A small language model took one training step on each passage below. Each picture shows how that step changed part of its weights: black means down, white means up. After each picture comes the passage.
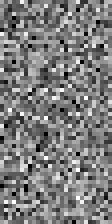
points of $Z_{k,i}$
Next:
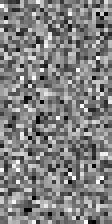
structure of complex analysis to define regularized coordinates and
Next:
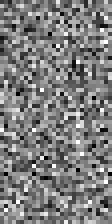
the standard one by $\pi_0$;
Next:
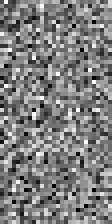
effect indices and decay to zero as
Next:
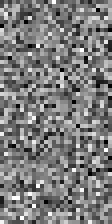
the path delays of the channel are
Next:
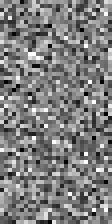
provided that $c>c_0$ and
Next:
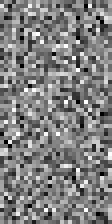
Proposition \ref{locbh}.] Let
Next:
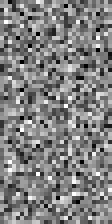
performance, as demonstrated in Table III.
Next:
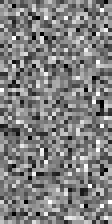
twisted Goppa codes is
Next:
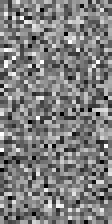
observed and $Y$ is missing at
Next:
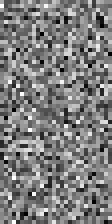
convex for all $\alpha, \beta$],
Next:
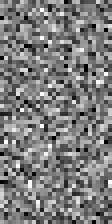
\leq g(x)$, because $h$
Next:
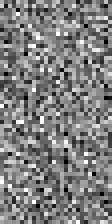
we prove that if an infimum of
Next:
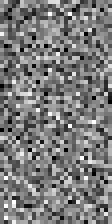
$w\in p$ for some
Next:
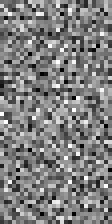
and adaptively adjust the time step
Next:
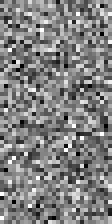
\] \noindent Any basic commutator of
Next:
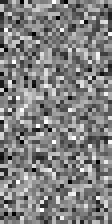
Earth Objects and its
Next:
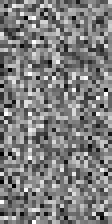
boundary and such that $\partial D$ is
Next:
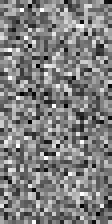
property that $J^{2} =
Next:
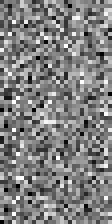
NSM there is no analog to
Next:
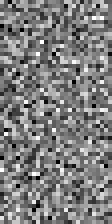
like cohesive behavior, where studied by
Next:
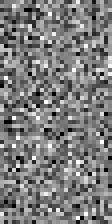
x}(\theta )$ of the particle
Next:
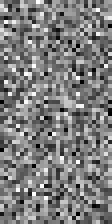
assume that the stationary distribution $\pi$ has
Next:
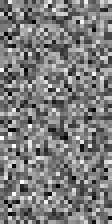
t\geqslant 0.$ Hence
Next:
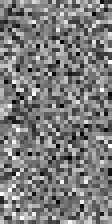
the size of the rarefaction must be larger
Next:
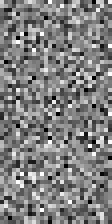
s + 1$ to exclude trivial cases.
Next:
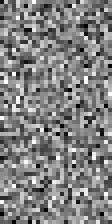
$\bigtriangleup$ -- Au-Au
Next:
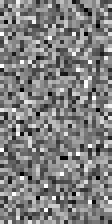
Subject Classification:}
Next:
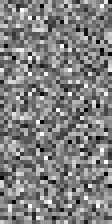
has collected comprehensive data in multiple
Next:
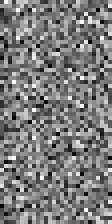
\Omega \longrightarrow \R$ such that,
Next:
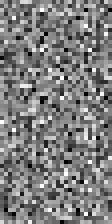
the zeroth-order Hamiltonian we choose
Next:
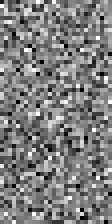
corresponding heat equation, we have the same
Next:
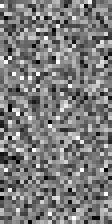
$k=n$, the degree is
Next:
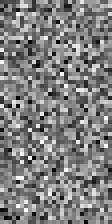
of the transmit antennas is not
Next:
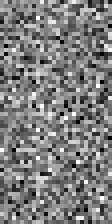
both factors are treated symmetrically. We
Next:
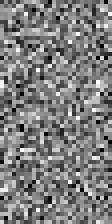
symmetric decay. At p$_T$
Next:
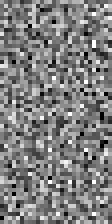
a single-lensing case.
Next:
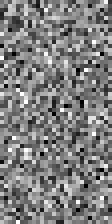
cease. The maximum temperature attained
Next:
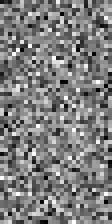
the differential has degree $-1$. Recall that
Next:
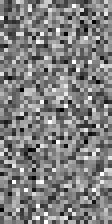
and recent considerations in [13, Section
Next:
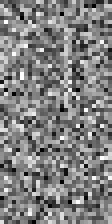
are developed thanks to the use of an
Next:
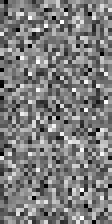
be a locally compact group and $H$
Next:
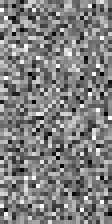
latter's decoherence functional factorizes;
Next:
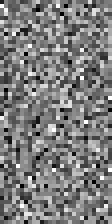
of these $k$ subsets has no
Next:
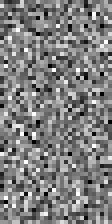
a finite interval. It is explained how to
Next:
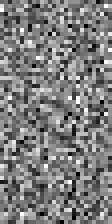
problem is regular (the model is locally
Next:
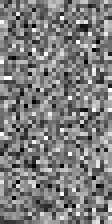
description to a bag model equation of state,
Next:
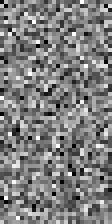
LHC energies which affect the
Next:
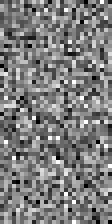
water CDs offer a mechanism
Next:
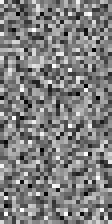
to indicate the cell status. An
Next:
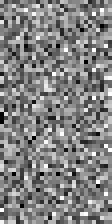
(a)} If the condition (i)
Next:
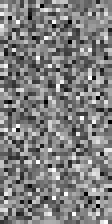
many ways to augment your work
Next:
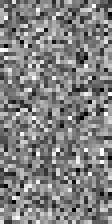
illustrates the total strain energy and the work
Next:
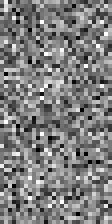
from (source) and when it was
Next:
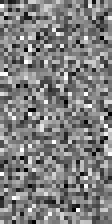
coordinates of sources. Column 5 gives the
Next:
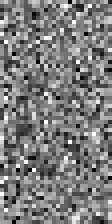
\\ Systemic velocity (km
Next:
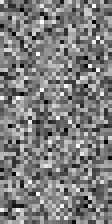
as the particle's velocity approaches that of
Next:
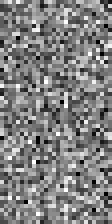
show that \equref{S} holds for
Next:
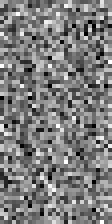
for this bias in the estimates from mock
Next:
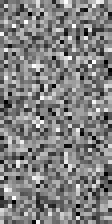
for the current critical energy density. Thereby we
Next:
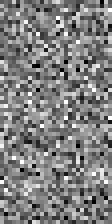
of $C=8$~pF reducing
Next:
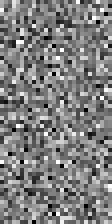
is an extremal K\"ahler
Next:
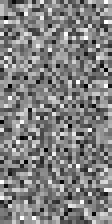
namely, the event occurs if and
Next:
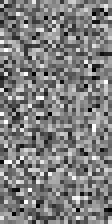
design and analysis of the corresponding games.
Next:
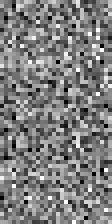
\alpha,$$ and the proof follows.
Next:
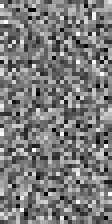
method of modeling group interactions is through
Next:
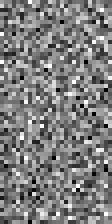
Scenario 1 and $15
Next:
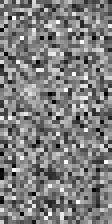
with the CCDFs for the
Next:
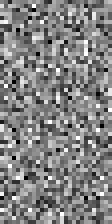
method and the moment-based DRO
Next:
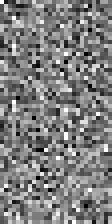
of the basics of Fedosov
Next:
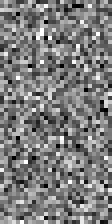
At the risk of belaboring
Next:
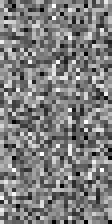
optimization problems, evaluate scalability across larger and
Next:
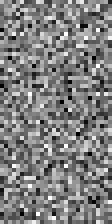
done. Conclusions are given in
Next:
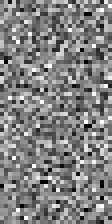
Informatics method: A case study of the
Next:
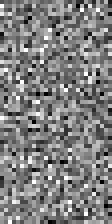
quibble since some features of Chinese
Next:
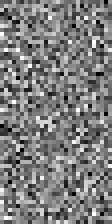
simple scaling relation for three-body contacts
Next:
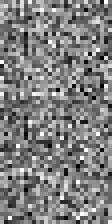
The cumulant expansion calculation gives a better
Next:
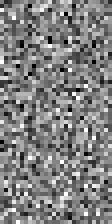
show the top-pion production cross
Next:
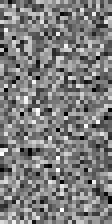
principle, the Earth could be considered
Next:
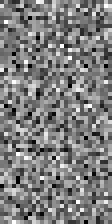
class, in order to get an explicit form of
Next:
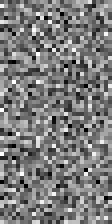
$\delta(g,t)$ as an
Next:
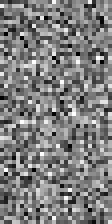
$\phi f$. It follows from the closed graph
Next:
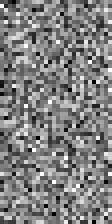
on the central object we assume the GRB
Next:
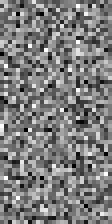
in constructing and verifying the example in
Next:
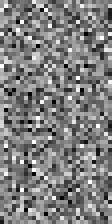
Gaussian distributional approximation to the finite sample distribution
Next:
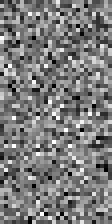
the states $\ket{w_1}$ and
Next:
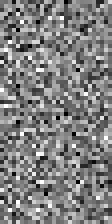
mean, median, minimum and maximum number of
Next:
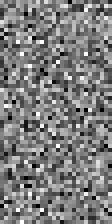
relatively warm and have thin
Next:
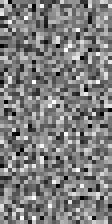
these approaches were tailored to specific
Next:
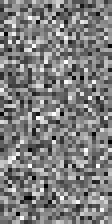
determined such that no bead moves by more
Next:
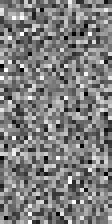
10\%), and Test (last
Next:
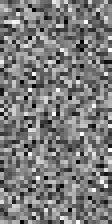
that if $G$ is any finitely generated
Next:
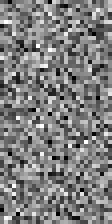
classical and effective theories are in very good
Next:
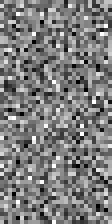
agrees (up to shift and
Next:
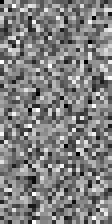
Steps of simplification consider only
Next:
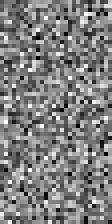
of consensus problems. It has broad
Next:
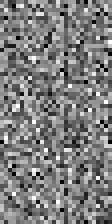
and statistics, as an example, see;
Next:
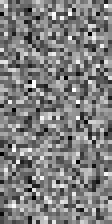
block-encoding of $A$.
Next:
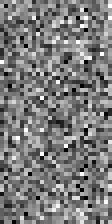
$h^i (\Theta_X)$ because
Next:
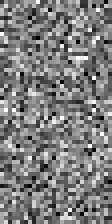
of order $k$). But we will see
